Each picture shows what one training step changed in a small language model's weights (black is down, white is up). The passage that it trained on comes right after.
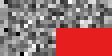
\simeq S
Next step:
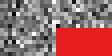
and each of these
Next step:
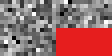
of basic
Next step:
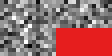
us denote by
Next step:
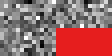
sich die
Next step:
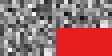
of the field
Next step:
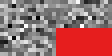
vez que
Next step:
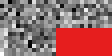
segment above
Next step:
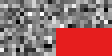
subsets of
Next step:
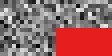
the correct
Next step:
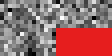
by setting
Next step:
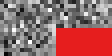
particular, if
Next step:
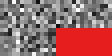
and experimental
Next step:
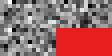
students basic
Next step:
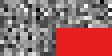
bagi para
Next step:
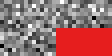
the ones of
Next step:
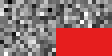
$L$ be
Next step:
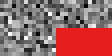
ko'l va
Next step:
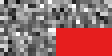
et al.,
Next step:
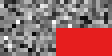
correspond to some
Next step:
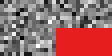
result follows.\\
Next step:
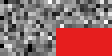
obtains the
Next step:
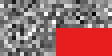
wish to
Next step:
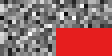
the number of
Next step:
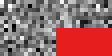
depends on the
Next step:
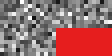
and deriving
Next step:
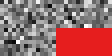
performance of the
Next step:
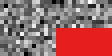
{\it any}
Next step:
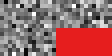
at the end
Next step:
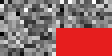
definition, we
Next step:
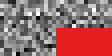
does not
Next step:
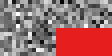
reduces the
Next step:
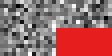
along with its
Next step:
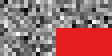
curves in
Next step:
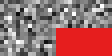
then $\tau x
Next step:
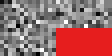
where ${\cal
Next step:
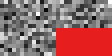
the limit exists,
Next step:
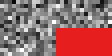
position in the
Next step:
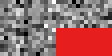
Science and
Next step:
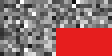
% For
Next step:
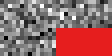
large numbers of
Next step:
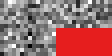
what is
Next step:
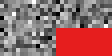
structure defined above.
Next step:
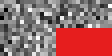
et plus
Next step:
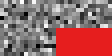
the motion of
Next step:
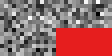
implies the
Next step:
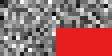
it is in fact
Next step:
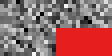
when no active
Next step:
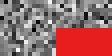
as the need to
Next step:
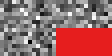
now compare
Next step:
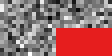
a diagram of
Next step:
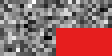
mass distribution.
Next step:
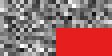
a PIM
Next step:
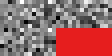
this light the
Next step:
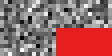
of adult
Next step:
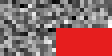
the exact solution
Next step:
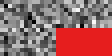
structures, and
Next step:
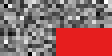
result, we need
